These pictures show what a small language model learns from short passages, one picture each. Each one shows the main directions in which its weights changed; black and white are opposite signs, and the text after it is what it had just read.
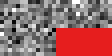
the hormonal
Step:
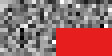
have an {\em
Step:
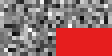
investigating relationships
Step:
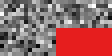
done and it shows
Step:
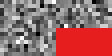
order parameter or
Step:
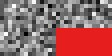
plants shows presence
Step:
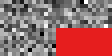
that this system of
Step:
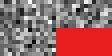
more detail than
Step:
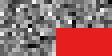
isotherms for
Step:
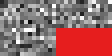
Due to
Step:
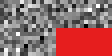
implementation of various phases
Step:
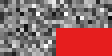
assumed a unique
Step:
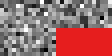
almost completely
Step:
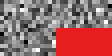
for the shape
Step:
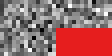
to acquire
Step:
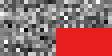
practices performed by
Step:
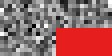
derivation as in
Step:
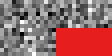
Law Number
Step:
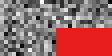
challenges, such as
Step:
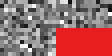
be a non
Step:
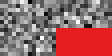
this study aimed
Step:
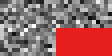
presents the
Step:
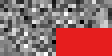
If the two classification
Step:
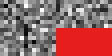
of non self --
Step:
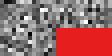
We have made the
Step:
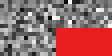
establishes a
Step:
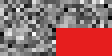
theory and in quantum
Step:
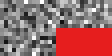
generic ones and
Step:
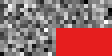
help from, or
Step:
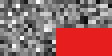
As the energy is
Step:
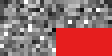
edge effects for
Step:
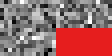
writes to the
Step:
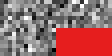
work supporting
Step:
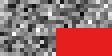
was also added.
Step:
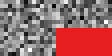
-- Based on
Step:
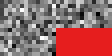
to the derivative
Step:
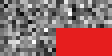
voltage limit
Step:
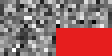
than the corresponding
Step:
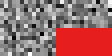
participation of
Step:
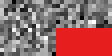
by the conventional
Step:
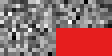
the most influence on
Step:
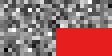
amplification by the
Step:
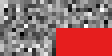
elements of the existing
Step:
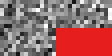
integrated components,
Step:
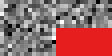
contained in the
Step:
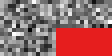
is presented. The
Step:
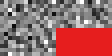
x \partial y
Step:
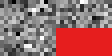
promote multiple
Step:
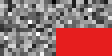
coli* cells
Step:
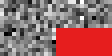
studies in the literature
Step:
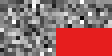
This algorithm is
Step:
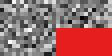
that case we no
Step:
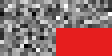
included in both
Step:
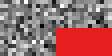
Technical University,
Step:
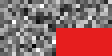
for player 1
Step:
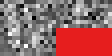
national basis was
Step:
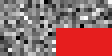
real-time signal
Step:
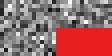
in order to
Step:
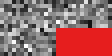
that the addition of
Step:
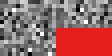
the study of critical
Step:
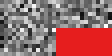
line with the concept
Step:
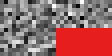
a compact
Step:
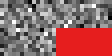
had clearly
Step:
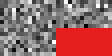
terms of an expansion
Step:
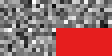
Density functional theory
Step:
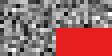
the sake of
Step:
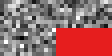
is not capable
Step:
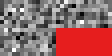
and the resulting
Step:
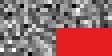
obtained as the
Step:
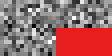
classified into two
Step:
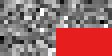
not conform with
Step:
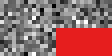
perceive the
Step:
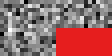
hole wavefunction
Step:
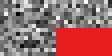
these states and for
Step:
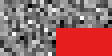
signal significance with
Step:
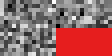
in WT impact
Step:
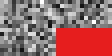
researchers can be
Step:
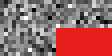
two channels.
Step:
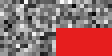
scale including the effect
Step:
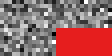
that this is a
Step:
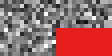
which later developed in
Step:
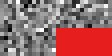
setup experiences
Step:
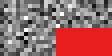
laboratory tests
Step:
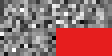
to the most specific
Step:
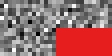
the villages
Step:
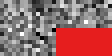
War and were
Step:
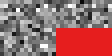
entity. The
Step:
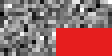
checking their
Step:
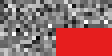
sensitivity of the
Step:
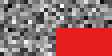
induces the
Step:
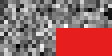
indicator of
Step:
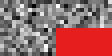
function value at
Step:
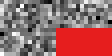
time step.
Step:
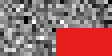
section II we first
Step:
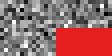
and $e$
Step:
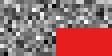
$Q \equiv
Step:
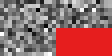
conductivity at the
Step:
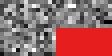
at all times.
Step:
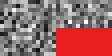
the end of
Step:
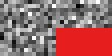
its maximum value at
